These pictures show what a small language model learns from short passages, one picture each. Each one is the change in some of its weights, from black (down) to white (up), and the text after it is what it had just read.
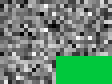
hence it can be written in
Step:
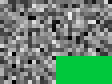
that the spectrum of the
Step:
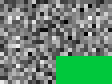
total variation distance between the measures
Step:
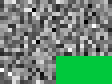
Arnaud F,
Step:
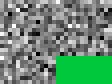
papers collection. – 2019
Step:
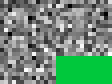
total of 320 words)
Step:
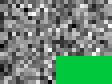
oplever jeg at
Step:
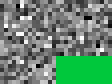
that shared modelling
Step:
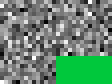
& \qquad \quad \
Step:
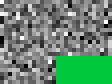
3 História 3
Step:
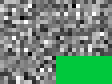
relative search-volume indicator
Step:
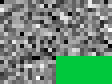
Т. Указ.
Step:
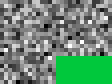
articular protección social
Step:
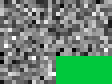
setting is employed in this
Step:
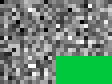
point process specified by the
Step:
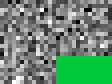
mind was tea.
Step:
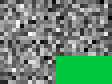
A$ is called a
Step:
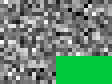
dimensionality, the shape of
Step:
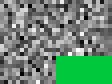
of appropriate dimension. In the
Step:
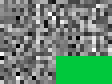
dans les environs,
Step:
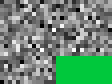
come per mezzo della
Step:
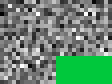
construction is expected to be
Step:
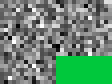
devices has been experimentally
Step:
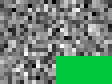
$n$. By the same
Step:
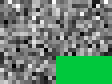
phenomenologically calculate the
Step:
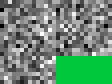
va migliorata
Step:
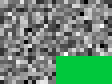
1\le i \le
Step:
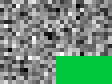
usullari va ularning transport
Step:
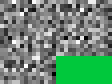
ta'lim sifatini
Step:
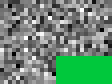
de su crecimiento
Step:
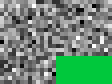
rochas geradoras
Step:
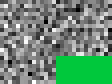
(iv) of Corollary
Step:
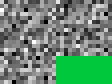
la réintroduction du
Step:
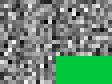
be a birational map
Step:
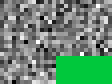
to compute the expectation values of
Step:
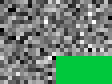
== 0 also for the
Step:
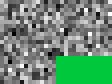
kinetic energy of $\pi
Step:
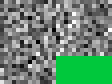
matrices. In particular, the
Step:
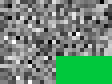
depresión, los
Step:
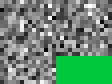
choice of $q \in
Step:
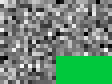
Severson, F.
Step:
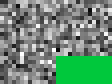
\today} \maketitle
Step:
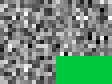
of variables (SoV)
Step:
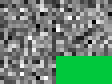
nonsingular and we will
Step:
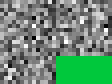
over a field $k$.
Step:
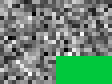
scales. We formalize this
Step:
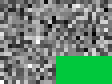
the phononic states near
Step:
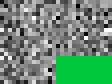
Выражение новой
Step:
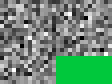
non-zero blocks by
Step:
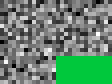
to the left or to the
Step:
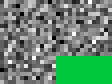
be used later to specify
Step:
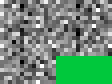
VA YOSHLAR
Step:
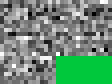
of Education) and Department of
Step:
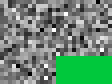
\} \end{equation}
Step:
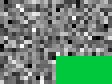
scientifically meaningful
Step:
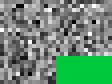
approximating inverses of
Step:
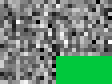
(mas) & (mas
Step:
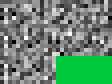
is either directed towards the
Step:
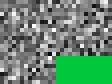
The Raman spectra were
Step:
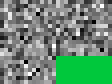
\Delta h_Z &
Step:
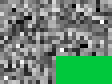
scattering amplitudes
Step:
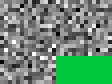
If AXBC in
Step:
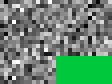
datasets were generated or
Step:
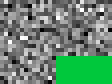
of the 4th column of
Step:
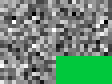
attack into account.
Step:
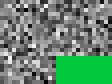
the Euler equations (due
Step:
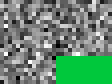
manbalari qatoriga
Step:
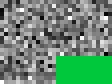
e territórios
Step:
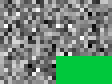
boshqaruv tizimining
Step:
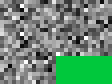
the finite element discretization of
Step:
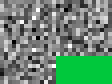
in the weak sense with respect
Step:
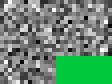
by choosing $$\Omega =
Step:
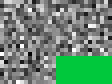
method, which is based on
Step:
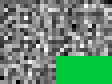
for by host galaxy
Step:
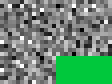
cases, this also satisfies
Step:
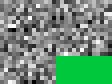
any integer $k\geq
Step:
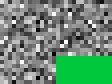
acts as a clockwise
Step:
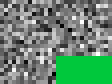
Typical examples are
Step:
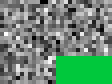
muestra de 36
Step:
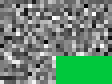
(following exponentially
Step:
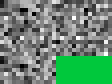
TasTas until it
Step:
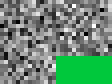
of discrete choice, I have
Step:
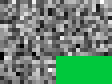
made successful astronomical observations
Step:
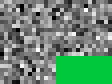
both cases comes from the
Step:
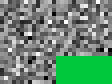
$$ By Lemma 5 at
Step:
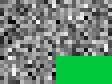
quanto maior a
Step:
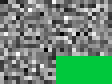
and consequently, Corollary
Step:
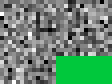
a smooth function. The
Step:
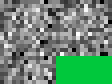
a dados calculados
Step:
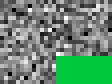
and the electric field
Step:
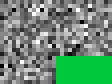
estimated by summation as
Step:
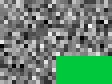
The fact that the function
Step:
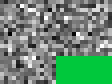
and experimental investigation of low
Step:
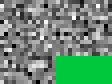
gluonic propagator,
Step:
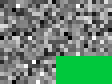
long as the number of
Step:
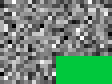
Form war das so,
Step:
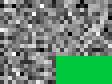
berish, zarur
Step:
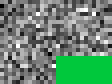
для визначення
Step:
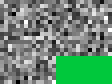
and a quiver theory.
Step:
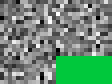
se analisa e
